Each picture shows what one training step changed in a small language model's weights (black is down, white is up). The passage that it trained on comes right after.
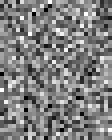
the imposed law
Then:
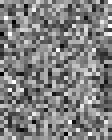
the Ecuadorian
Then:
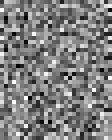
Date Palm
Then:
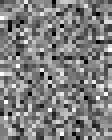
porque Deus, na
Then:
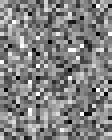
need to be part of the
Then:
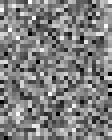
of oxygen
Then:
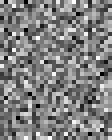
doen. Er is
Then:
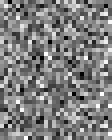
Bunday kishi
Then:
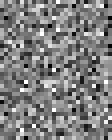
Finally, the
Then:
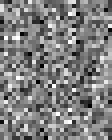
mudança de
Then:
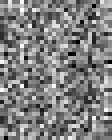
into the cultural
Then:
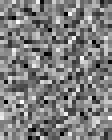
a most effective solution
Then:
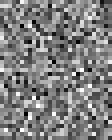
including depression,
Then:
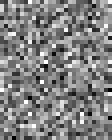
of the regular use of
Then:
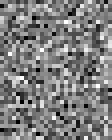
rus va fors
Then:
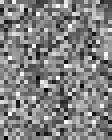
of phase formation and
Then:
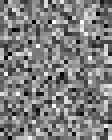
Não existem
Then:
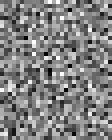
knowing any of the
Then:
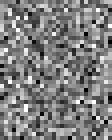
respect to energy
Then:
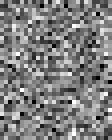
is 9dS/m
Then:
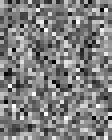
participants in the training
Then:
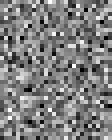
se canalizam ações
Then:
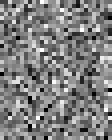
the initiative of
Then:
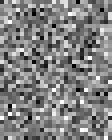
in recent years,
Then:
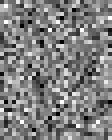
exposure. The
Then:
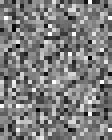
sino más bien en
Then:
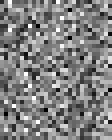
knowledge but also of
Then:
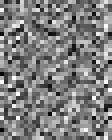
is in constant
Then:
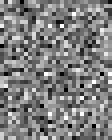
Figure 17.
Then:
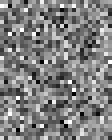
joint or individual use
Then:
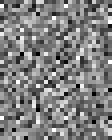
leadership also shows
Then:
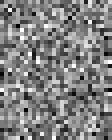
into the foothill
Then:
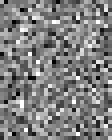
не повинні
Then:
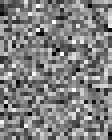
der Fakultät
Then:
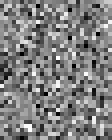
metafísica es el
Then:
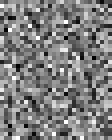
that it is open to
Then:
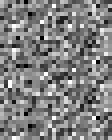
to the business
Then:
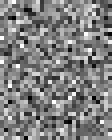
a positive presence of
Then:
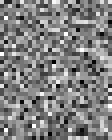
göre kamu
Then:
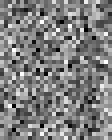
clustering process to
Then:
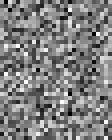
to ikono,
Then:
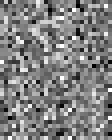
or methodological papers
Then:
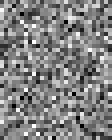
of Aeronautics
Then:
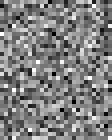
на неї й
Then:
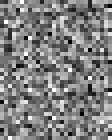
on the real data from
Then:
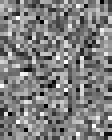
society contributes
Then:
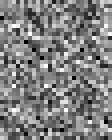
the same group,
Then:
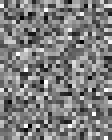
DL, Deep
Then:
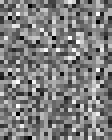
dinin temel
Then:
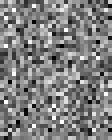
os membros do
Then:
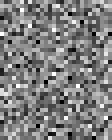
were included to capture
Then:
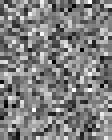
дій між
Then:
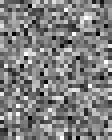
Municipal de
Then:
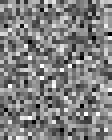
and the inclusion of
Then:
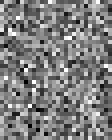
diverse segmenten
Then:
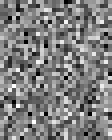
enrollments in
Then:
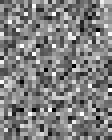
Journal of Social
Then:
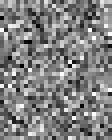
the mobility,
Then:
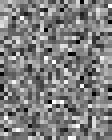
the cure-all,
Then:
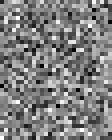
Raman imaging
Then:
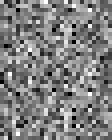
escola. Na
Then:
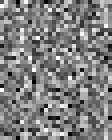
is why they also have
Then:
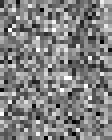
und wenn es um
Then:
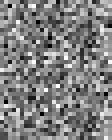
The present author
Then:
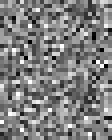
due to the presence of
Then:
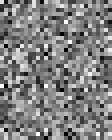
la perte de la
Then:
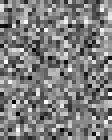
rate within a month
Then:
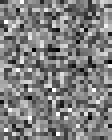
on the substrate used
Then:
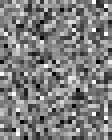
Com isso, a
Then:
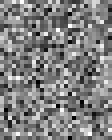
masih dalam
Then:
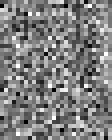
Curso. Com a
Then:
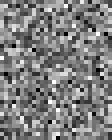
question, as it
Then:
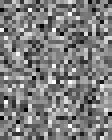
à la banque
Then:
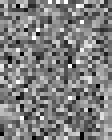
diagram is
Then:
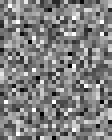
distintas regiões
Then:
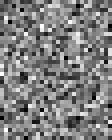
: Reagent-I
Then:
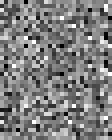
sampling rate
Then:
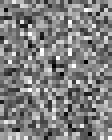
A elicited the
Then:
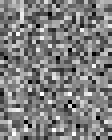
data is transferred to
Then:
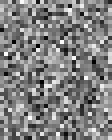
slechts de
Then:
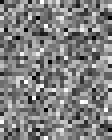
initiative. It is
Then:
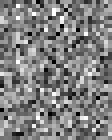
ва ишлаб
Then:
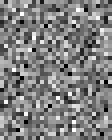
emas. Asar
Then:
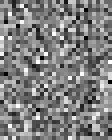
milliy sport
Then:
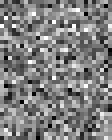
ve sürekli
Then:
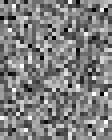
specified that there are
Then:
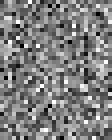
unstable angina
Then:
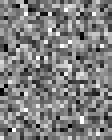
tract (Kaper
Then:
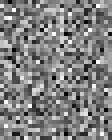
boshida turgan
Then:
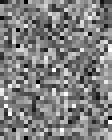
Other languages
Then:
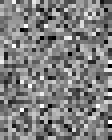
SOC State of
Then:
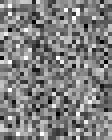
solish vazifasi
